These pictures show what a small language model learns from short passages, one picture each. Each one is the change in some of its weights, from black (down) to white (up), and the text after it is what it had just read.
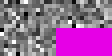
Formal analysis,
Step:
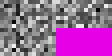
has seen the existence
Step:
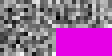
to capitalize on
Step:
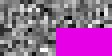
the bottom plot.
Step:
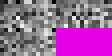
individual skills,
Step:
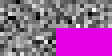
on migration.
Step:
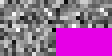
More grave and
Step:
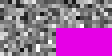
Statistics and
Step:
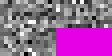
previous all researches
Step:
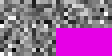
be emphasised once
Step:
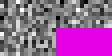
straight lines in
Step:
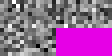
the privacy settings
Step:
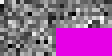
phase below. The
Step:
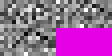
in the load
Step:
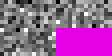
The saturation is attributed
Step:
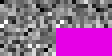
transition appearing in
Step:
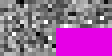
other observables are
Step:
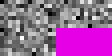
late type galaxies and
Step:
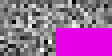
of GHz.
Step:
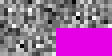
and thus the uniform
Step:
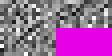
of the problem
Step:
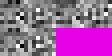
and reduce its costs
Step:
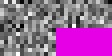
$, we obtain
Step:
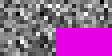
one correspondence with
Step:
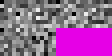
system heat chill
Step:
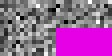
emergent literacy
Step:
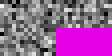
the Advancement
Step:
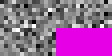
The system obtained by
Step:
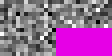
an arbitrary complex variable
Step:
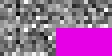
KS system is
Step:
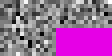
is justified
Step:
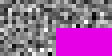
the absolute values of
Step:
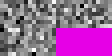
with earlier work}
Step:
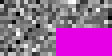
produce definite
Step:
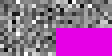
determining the meaning of
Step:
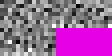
masses up to
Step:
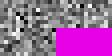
features of the electric
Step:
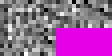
the field operators at
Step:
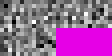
others. Their results
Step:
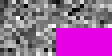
pathways, especially
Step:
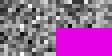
there to learn the
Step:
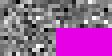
Heat measurement theory
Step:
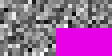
be interactive for
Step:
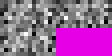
affect academic achievement
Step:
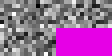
hardware found in computer
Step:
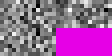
India for validation in
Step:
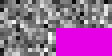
amplitude, we first
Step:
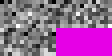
with 3 mL of
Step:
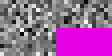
of the angle spectra
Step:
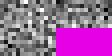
15th century.
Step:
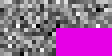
This can be seen
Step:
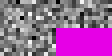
University of Science and
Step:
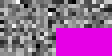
exhibited significant power
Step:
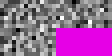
, with K
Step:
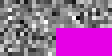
and EMAA
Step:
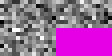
In this context,
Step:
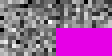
temperature dependence of relaxation
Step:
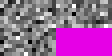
host strains or
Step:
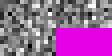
the Italian
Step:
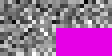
following: at time
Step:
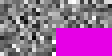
for mobilizing
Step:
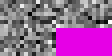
In numerous prior studies
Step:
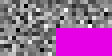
of energy system at
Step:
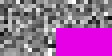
the most widely available
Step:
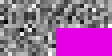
to target the brain
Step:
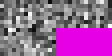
error becomes less than
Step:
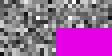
A recent study
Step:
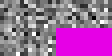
application of COM variables
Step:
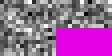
research has made use
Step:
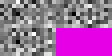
support of the main
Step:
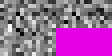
trajectories are
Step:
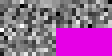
improvements to the
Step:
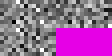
plants for each
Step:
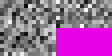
parallel to the
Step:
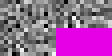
quantitative visualization.
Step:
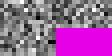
by acid or basic
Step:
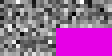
linear problems is not
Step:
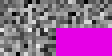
between adjacent
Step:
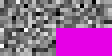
ground with a
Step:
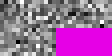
frequency domain, they
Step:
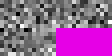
cavitation observed
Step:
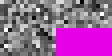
the MOT with
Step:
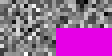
of the thermal
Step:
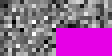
others. Those
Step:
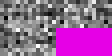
next study the heat
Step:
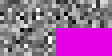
and the dimensional
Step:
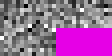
positional agreement
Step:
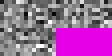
optimal number of response
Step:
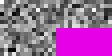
lived from the
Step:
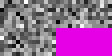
collection of information directly
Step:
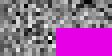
of mode amplitudes with
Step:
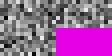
the researchers established an
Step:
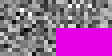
decay of excited
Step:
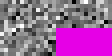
to one qubit.
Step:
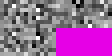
MAP in the
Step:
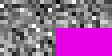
updating rule is
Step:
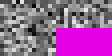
the generalization error
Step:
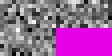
are two basic symmetries
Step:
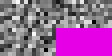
necessary conditions required for
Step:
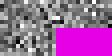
as a reliable,
